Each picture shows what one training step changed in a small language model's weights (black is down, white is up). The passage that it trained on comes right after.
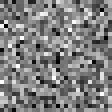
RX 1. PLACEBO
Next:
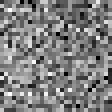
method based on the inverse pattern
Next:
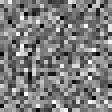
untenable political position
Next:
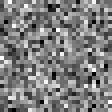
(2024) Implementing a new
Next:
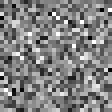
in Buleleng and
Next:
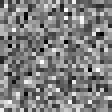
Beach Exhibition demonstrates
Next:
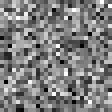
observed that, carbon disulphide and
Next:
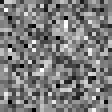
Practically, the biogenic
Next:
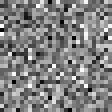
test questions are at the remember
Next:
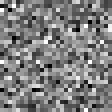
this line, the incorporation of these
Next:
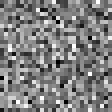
in conventional teacher education system than
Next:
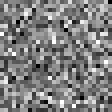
on the coherent scattering of
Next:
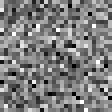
Project proposal acronym:
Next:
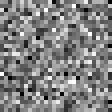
or [ūm] (mother)
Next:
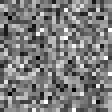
as they offer a rich source
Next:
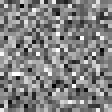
of interest. Ethical considerations
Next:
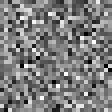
to help workers perform their duties more
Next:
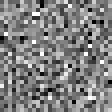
the OER activity usually feature local structure
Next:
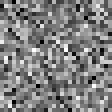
Following the change in U.S.
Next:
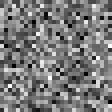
work from humanitarian organizations such
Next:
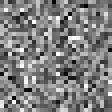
words, the top managers of the
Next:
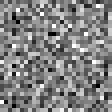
he didn't expect.
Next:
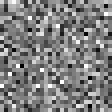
pervious and impervious area can be provided
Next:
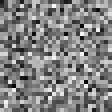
the coding offered by the
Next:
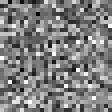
a customized component with limited
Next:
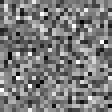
function for the Dunkl operators on
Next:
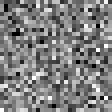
Abstract Paediatric
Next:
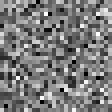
Comparison of Set A's
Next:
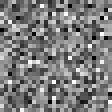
more and more. Online communication frameworks
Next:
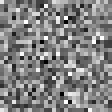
the Management, Dhanvanthari
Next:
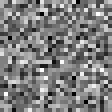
Grenville Lister
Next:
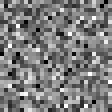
actions, we will organise 4 round
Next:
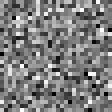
which contains 14 dysarthric
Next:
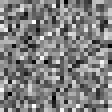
approximately Gaussian at both the
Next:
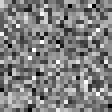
was the most infected group based on the study
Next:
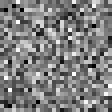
further adaptation that climate change
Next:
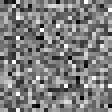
they will be requesting that the
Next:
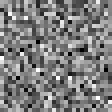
to a recording and stimulation system
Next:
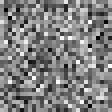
could theoretically be recovered as
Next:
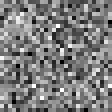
to set up the experiment. Records were
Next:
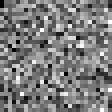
for financial system and accounting. 1. As
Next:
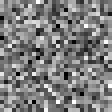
with dominantly mucinous
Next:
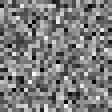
jazz scales, which
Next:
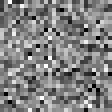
Random Forest configured with
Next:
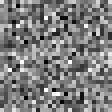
new sequence of actual interviews
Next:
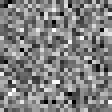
tasks, enhances office
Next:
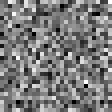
phase model of psychotherapy
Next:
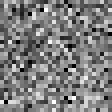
with the support of E.U-G,
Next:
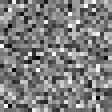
face (Kandu), and
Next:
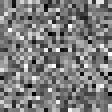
temperature is a major factor in controlling
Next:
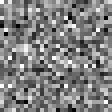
were included; cases referred from
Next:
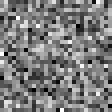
will become an option not only for
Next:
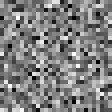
Modifiers Introducing
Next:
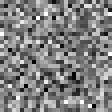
taste and preferences of local
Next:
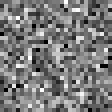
Irrigation in these areas has given
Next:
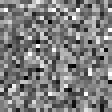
Independence Study A structured,
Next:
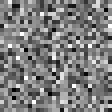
support transformative sustainability research and
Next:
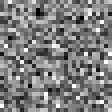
future observations, thus determining
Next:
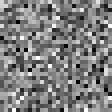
separate procedures for gene
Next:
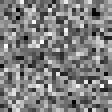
future potentials of social innovation
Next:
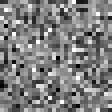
Honest Significant Difference
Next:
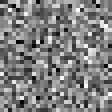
red color to avoid the risk associated with
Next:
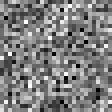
resources and the network usage. These events
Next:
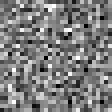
are of fundamental importance in
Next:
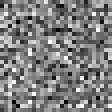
for each method variant across all normalization
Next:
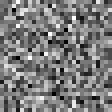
than other legumes and has many
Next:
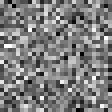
noise spectral density and time
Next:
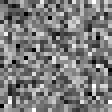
existing as a further representation. This
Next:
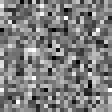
in a non-violent form. The
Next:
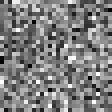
solutions began to be widely used
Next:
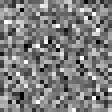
in planetary astronomy, a
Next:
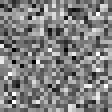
gender, geographic location, body
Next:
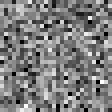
electrodes causes visible
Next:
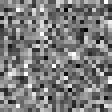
Measurement Before field tests
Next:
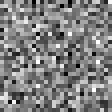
Galaxy workflows,
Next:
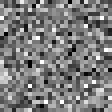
have addressed these issues. By
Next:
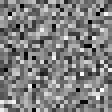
(experimental group, n =
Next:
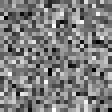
chargers for EVs using a
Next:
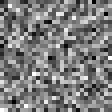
50 s with 2 accumulations.
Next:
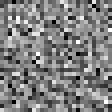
involve employees in advanced training
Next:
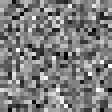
of homogeneous textures.
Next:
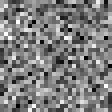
characteristic of the respondents Women between the
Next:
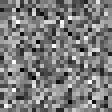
to exhibit this type of
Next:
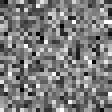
as conclusions, the main research needs
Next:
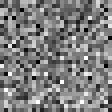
order to promote the qualification of the
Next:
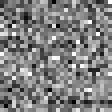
size, stability is shown when the samples account
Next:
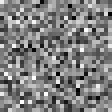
(1)$$ where A_i represents the
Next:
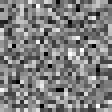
(DIIs) in the Indian
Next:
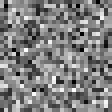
²Dr., Business
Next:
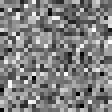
a generalized form with multi-organ
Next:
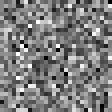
in shedding light on financial market
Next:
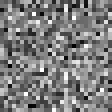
represent the equivalent resistances
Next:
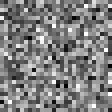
a repair material in the construction
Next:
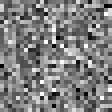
educational process by creating conditions for effective
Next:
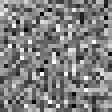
shows, HSC presented an increased
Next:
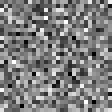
promising transitional technology for
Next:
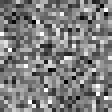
diagnosis. We proposed two
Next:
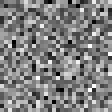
acute phase protein in the
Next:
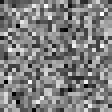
the pulse, bearing,
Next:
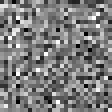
semiconductors modified expression
